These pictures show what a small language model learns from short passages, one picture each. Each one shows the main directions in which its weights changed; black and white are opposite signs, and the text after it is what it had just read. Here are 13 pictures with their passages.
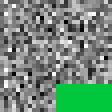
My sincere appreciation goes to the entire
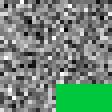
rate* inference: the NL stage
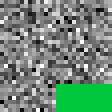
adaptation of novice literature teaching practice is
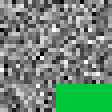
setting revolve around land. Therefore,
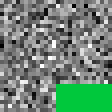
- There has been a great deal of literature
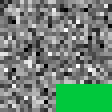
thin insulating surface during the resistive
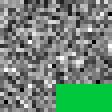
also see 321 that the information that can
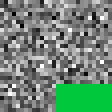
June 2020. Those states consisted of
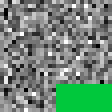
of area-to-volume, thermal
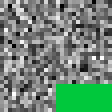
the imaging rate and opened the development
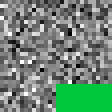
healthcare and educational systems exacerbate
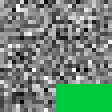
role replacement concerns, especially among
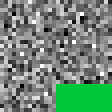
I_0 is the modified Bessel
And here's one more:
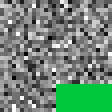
maps of X . If p and q have
